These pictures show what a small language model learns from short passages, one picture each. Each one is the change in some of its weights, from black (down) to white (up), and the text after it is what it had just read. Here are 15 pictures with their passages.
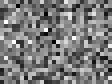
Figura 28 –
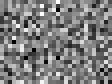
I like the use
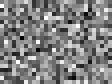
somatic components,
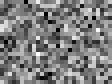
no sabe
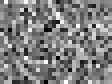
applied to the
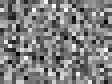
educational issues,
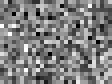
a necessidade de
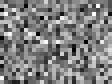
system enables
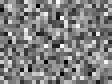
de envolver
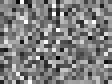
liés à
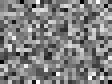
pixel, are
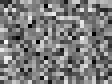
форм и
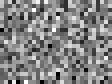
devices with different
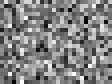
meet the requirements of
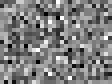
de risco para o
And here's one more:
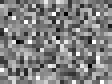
in a language they
